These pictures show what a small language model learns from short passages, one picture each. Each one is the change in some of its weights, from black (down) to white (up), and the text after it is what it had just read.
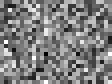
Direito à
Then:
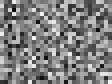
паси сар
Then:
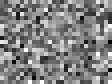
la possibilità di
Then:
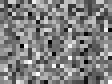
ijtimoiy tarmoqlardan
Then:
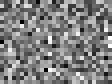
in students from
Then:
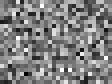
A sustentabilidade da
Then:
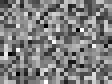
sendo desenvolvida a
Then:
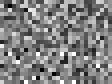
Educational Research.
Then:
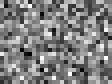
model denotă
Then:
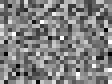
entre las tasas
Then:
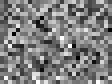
além da solução
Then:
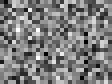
utilização de
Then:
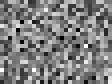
con el fin de
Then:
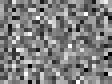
і тим
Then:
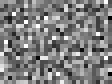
Das heisst
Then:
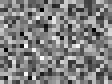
– fikrlash,
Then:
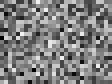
mumkin. Shu
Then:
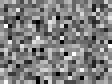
*o* final
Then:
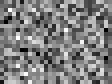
O‘zbekiston Respublikasi
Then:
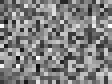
villa de
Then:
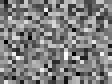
hanya dilakukan
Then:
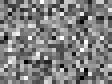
increase the
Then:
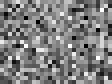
довів, що
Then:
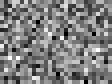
transição para um
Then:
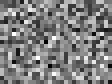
MRL pre
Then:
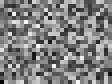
devlet Türkiye'nin
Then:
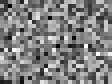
del Consejo
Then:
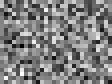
talabalarining kasbiy
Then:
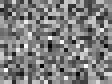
yuqori aniqlik bilan
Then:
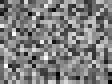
com a autora,
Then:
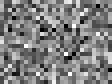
обробки і
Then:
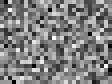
dizayn asosida
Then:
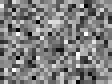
музыке для
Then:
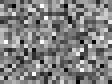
STEAM em
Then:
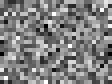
7 temos um
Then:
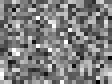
з кількісним
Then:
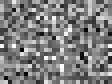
и наследно
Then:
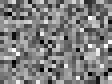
yoki tor),
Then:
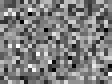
Miguel de
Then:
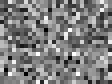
caráter não
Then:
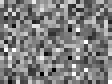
Elle est
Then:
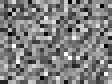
их частотность
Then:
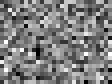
weiteren Analyse
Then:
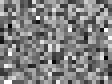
Ключевые слова:
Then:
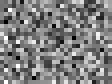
Oqartirilgan va
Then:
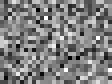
обеспечение всех
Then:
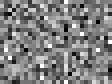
способов выражения
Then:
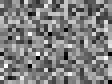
deal with the
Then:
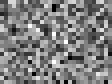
como identificar as
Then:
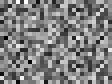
fase do
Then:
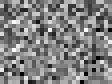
part de matière
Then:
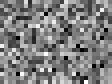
werden, sondern
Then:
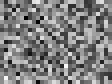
из правил,
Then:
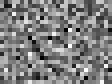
yondashuvlar bilan bir
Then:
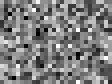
первом случае
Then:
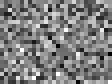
choix entre
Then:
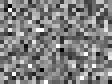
distance ».
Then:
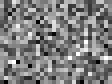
основной группы
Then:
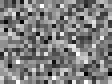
Blasch //
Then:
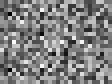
balki ularni
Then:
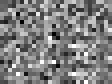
Guerra dos
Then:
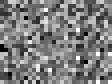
una acción
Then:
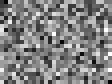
não doente
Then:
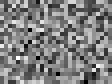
importance of
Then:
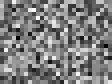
в международной
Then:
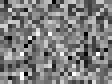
formación de una
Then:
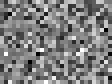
возможности такого
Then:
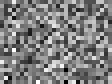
визначають його
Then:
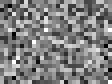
rivojiga qarab
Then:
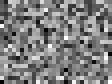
cada corvo
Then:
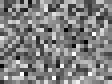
décident de
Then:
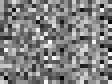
примерно на
